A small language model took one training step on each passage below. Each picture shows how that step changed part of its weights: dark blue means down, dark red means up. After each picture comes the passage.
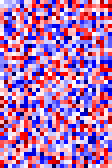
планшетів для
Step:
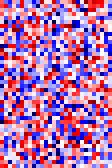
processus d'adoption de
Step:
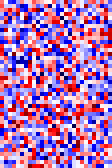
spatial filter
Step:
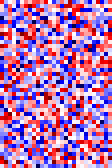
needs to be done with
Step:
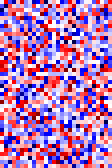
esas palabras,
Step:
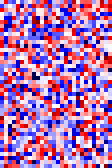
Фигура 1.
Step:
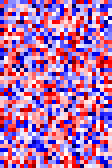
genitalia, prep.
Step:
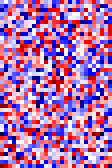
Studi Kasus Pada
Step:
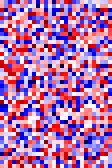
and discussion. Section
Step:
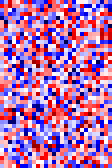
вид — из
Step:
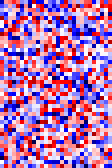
method, we validate our
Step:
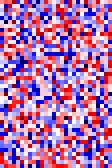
tamoyili tilning
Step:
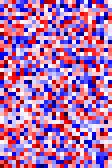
an extra confirmation
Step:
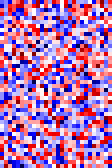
$T$ dependence of the
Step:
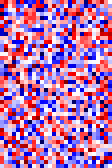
For the CDA and the
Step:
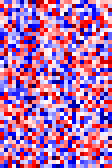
Q. va boshq.
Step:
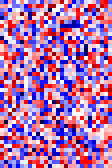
step is to perform the
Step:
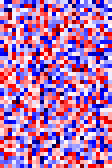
notion of matroidal network
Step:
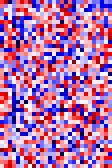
novos significados e
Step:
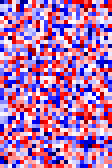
operators to investigate
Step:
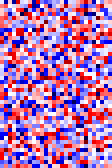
$d$ Betti
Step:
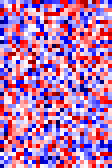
the (pseudo)
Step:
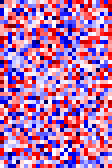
black dots represent the
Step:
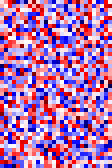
tested experimentally. In
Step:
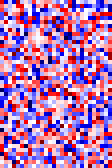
participação ativa dos
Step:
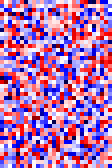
galaxies that had
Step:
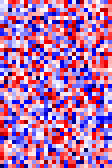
We discuss options to
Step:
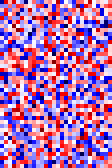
to localized double
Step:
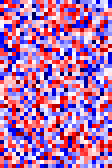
ist das Zerlegen
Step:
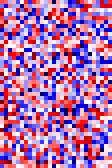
not undergo major
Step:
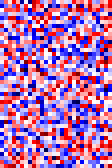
thematische Karten
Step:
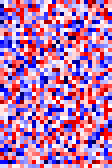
las injusticias
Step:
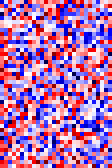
Kitob at-tavid "
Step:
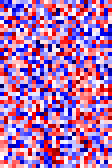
continue to apply
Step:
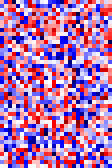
fervor, ao
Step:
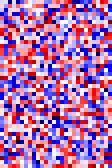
zero. The key difference
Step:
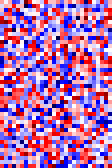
in mobile channels"
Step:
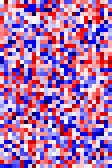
three-phase power
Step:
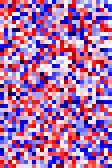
de l'espèce
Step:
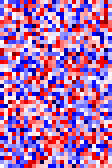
mechanical formulation of
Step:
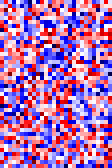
TMR in the linear
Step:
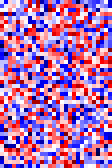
is responsible for this
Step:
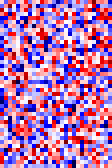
fis, As, g в,
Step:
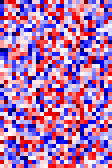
en busca de
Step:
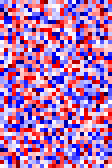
wurde jüngst
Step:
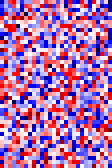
y). Xulosa.
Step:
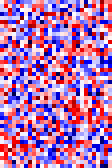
by the maxima of ion
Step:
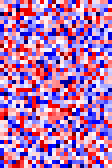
so'zlarni adashtirish
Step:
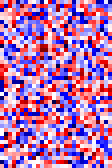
GSs of the MBV
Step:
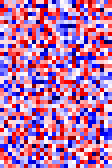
\ee But there remain
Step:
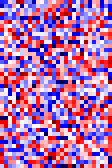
derived from the analysis of
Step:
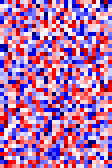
agent evolves due to its
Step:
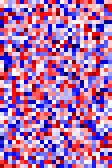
corresponding {\em Burgers
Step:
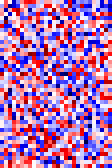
realidades. Ao
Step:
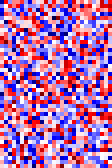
D. Stauffer for
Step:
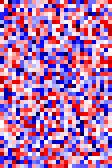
are averaged over 30
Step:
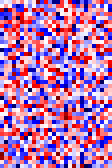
no other input than the
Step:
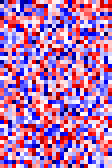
usullar madaniy
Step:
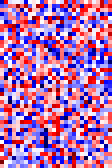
attention first. The author
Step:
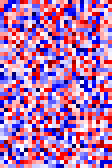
discretely (resp.\
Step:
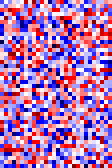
the textual information
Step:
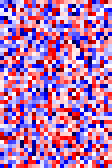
rapidly oscillating
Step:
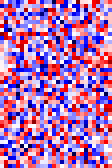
is large-scale material
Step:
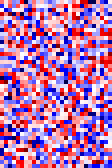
galaxies and also between
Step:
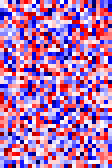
первом месте
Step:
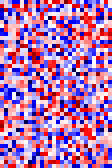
our numerical estimates
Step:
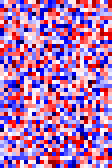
are determined mainly by the
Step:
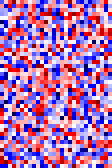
of couplings &
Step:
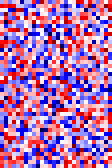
limit $v\to 0$.
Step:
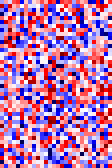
Veiga, M. d.
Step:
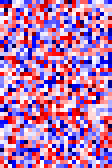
para a suspensão da
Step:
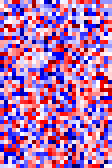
Power (Watt) &
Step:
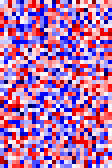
is difficult to assess.
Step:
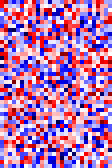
(prolonged T2
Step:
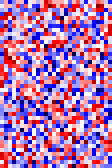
Bugungi kunda
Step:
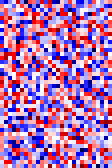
available in the
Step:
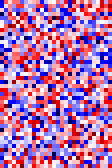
the case with a larger
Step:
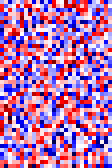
component that exhibits
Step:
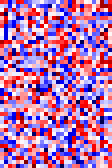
Roman, köy
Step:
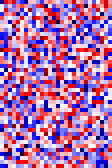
to use a particular model.
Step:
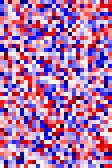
its capacity to capture
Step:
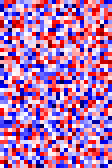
(e.g., some stars
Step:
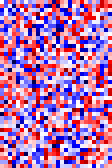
post-test yang
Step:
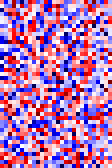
degan termin bilan
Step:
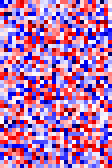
expect to find an
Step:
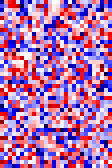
por un número
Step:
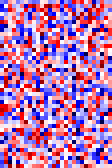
ko'p yo'lli
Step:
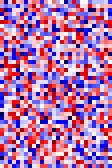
superchannel whose
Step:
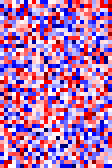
all $k$. We are now
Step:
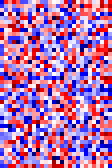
the most recent deep
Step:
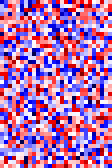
va ulug' bir
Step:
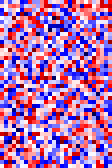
XXI. La
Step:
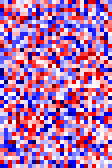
a learning-based
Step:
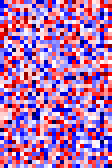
and the possible delocalization
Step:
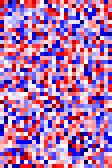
software applied to
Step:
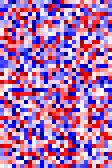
iniciar o quanto
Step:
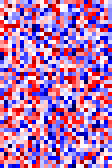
distinct optimization
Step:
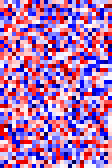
to expand ballistically
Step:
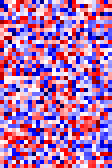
The remaining two extra
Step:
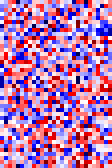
covered by the FoV
